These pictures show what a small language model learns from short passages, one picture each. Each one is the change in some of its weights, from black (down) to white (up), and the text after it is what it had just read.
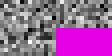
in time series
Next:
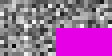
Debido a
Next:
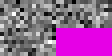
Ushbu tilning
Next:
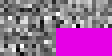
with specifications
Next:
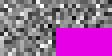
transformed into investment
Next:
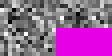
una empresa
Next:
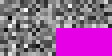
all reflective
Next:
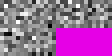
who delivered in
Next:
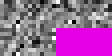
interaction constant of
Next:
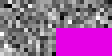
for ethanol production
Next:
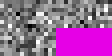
exempt them
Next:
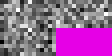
Then, after
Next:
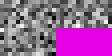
from each other and
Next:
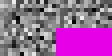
and innovative transportation
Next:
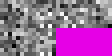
одним из
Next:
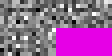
and potential allergy
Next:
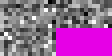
artistic skills
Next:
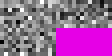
fulfill this
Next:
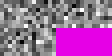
a cutting
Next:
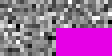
It should be noted
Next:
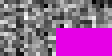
imbalanced social
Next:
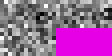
uady et
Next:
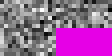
past decade
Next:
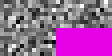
of the book
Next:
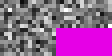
the Fab
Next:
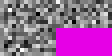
accumulated by
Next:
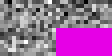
was under normal
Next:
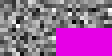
of technology and
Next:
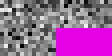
também disponibiliza
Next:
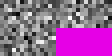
assist in developing
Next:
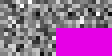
of mammals
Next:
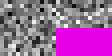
of parasitic
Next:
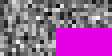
university, and
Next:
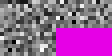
iqtisodiy o'sish
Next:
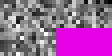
of integrating cultural
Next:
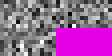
of our university
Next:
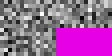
katta ta'sir
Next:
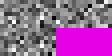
relevant for extension
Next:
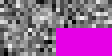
adequate training,
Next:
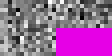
effet du
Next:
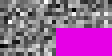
ranges from
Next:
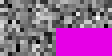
implemented for the assessment
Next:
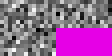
se présente comme
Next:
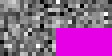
values, acquire
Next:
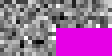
onset of
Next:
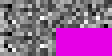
common tool for
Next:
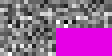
people 'We make
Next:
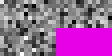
the innovative 5UP
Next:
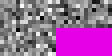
leadership on
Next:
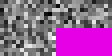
cognitive, emotional
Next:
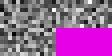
a VCR system
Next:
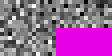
solo un
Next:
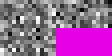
specialists before being
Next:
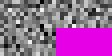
of skeletal
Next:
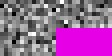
José dos
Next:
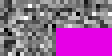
then we use different
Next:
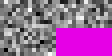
is (A)
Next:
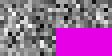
Formation consisting
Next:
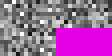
ularni ikki
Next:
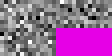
T2 totaling
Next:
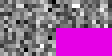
передавання та
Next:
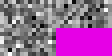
smaller downtimes
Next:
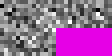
Modern approaches to
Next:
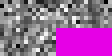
da S.
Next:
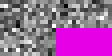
increase in Hb
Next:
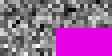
test the improvements
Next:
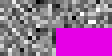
no sistema.
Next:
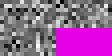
filiallari mavjud
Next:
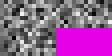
los conceptos
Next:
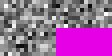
Influence of
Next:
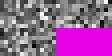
to 9 ml
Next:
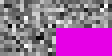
frequencies and loss
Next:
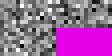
leadership in
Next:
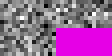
human lives and
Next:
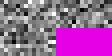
MSME sector
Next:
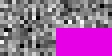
point theorem
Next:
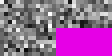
providing learning experience that
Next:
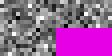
qualidade de
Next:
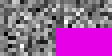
and the core
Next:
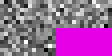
retained by
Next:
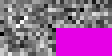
Using energy potential
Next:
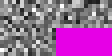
ilmu teknik
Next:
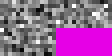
farms and
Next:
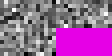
amplitude satisfies
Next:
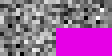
available indicators.
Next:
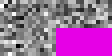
through overproduction
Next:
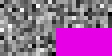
On the other
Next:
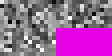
been installed
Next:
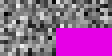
it allows only
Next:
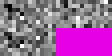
conventional instruction was
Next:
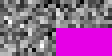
2: Data
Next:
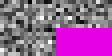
roli va
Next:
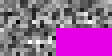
the cycle curves
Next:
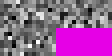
the formal context that
